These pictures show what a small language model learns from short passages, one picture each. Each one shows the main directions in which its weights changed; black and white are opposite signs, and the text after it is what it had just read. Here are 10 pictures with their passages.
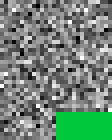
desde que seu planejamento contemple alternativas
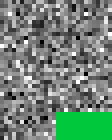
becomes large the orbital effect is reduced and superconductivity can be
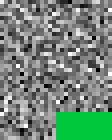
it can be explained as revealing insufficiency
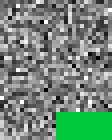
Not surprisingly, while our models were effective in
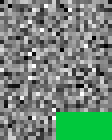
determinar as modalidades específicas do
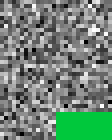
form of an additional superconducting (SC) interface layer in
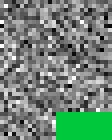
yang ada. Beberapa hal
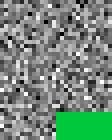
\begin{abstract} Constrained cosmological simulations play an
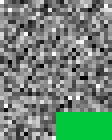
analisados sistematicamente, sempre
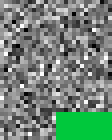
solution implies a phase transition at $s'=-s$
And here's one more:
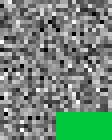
often inaccessible for other actuators [2].
